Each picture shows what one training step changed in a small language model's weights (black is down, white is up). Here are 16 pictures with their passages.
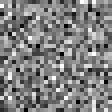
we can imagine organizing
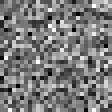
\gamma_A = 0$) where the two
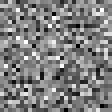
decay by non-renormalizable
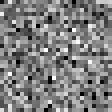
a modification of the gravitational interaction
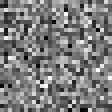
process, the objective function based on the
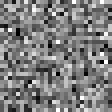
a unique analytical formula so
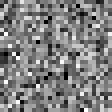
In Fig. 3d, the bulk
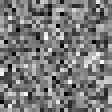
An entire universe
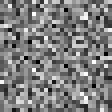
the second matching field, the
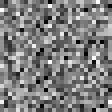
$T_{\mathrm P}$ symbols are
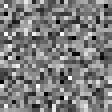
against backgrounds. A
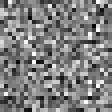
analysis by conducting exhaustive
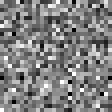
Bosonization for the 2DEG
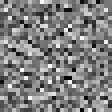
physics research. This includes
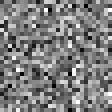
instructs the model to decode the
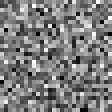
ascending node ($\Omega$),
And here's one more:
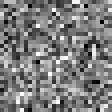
and the multiplication are always
